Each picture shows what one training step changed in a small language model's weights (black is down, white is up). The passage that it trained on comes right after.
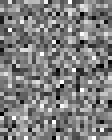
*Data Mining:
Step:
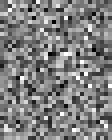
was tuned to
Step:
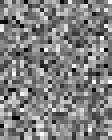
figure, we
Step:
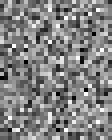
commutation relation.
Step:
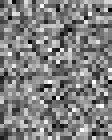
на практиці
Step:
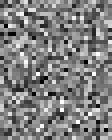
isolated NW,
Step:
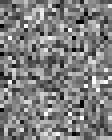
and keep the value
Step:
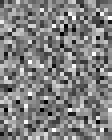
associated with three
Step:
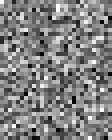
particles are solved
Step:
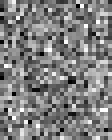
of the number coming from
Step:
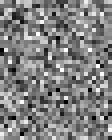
gauge transformation,
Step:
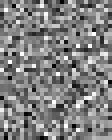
measure of authentic
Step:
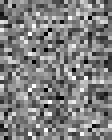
desde estos modelos
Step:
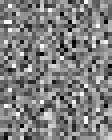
performance s'est
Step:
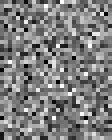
certain rocks
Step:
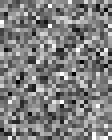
and anticentre),
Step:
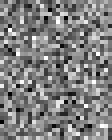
teaching content through
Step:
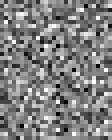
to their importance in
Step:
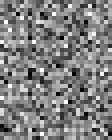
method and the extracted
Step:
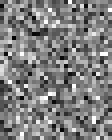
of the metric in the
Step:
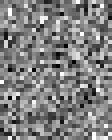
and no plagiarism
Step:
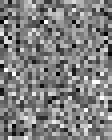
scattering operator
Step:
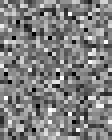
for the inversion
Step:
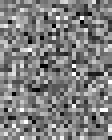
of faint,
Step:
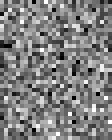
to exciting the
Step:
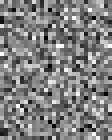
suitable for use at
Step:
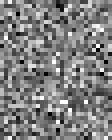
are identified and then
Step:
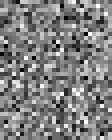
users upload
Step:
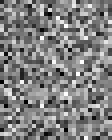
parallel amongst
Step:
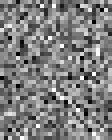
indifferent. This
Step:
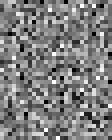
working memory, so
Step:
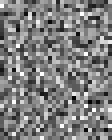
fusing cell is
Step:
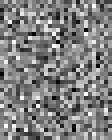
reflect national
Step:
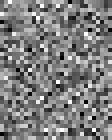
is formed. It is
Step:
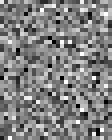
diffusion along
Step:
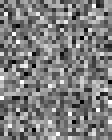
addition, the use of
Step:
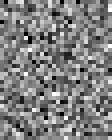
que apresenta o
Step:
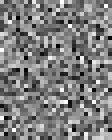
drug use.
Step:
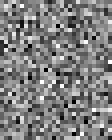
packets according
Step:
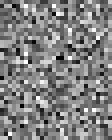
after their eruptions
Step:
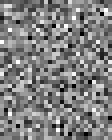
as mean and presented
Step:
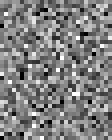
— investigação
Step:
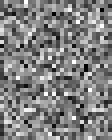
Women connected
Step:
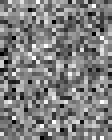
o dedo?
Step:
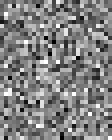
current velocity
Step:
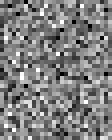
can be seen from the
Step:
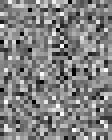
performance scaled to the
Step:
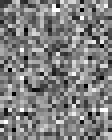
of soft magnetic
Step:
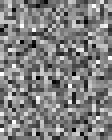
the equivalent of
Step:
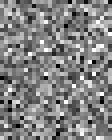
function approximation.
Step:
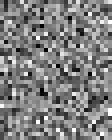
need further in-
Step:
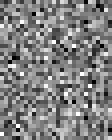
emphasis should be
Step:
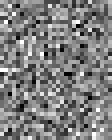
eventually will also
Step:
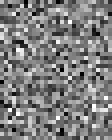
and enzyme
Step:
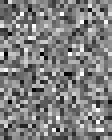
optically generated field
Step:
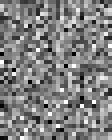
la danse. -
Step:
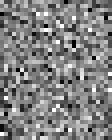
de los proyectos
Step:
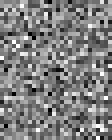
forth, localized in
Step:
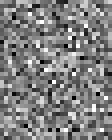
to transform the state
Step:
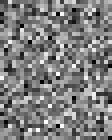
skills –
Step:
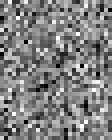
sample rate of the
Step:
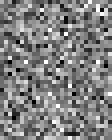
be applied to the
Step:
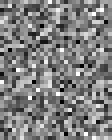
in advance as
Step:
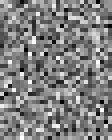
zu achten
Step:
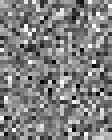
drawn to
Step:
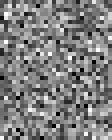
parity. Results:
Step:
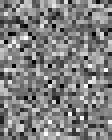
for the temperature, wind
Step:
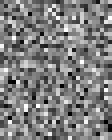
yordam berish;
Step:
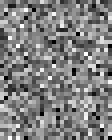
sickling test,
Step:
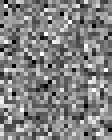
for the sake of
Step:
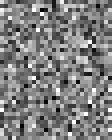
insonlar orasida
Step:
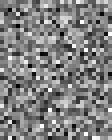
breed basis such
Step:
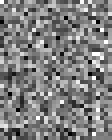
strongly dependent on
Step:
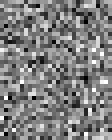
dominance level of
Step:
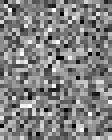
grupe za
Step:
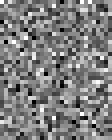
stronger, there was
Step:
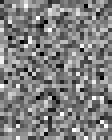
data to resolve
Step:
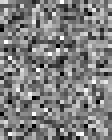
using equilibrium
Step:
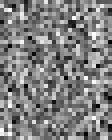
in number of years
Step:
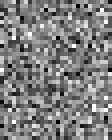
and the pressing need
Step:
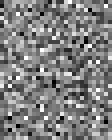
be conclusively
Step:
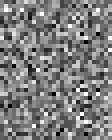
г., когато
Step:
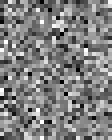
changes during
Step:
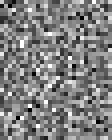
our model the patience
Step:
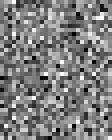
policies. Later
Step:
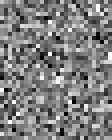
during the entire
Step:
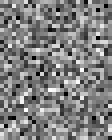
influence, with a
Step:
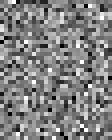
via a series of
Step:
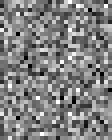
present our conclusions in
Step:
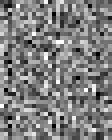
DI TORINO
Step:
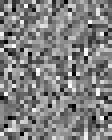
the energy density, the
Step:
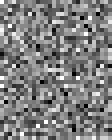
Crystal system |
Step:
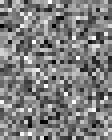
en la teoría
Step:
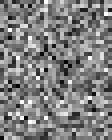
Hasil Uji
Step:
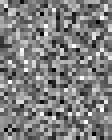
encounter in a
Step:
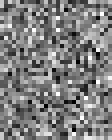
distilled water and
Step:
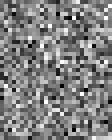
past (when the
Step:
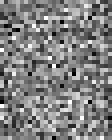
casos. Los
